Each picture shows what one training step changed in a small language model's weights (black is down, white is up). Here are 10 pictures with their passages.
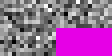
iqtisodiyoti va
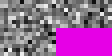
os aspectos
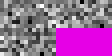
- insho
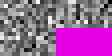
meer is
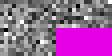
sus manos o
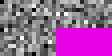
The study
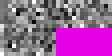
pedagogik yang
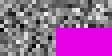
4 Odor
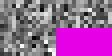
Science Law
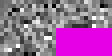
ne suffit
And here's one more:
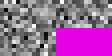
рік і
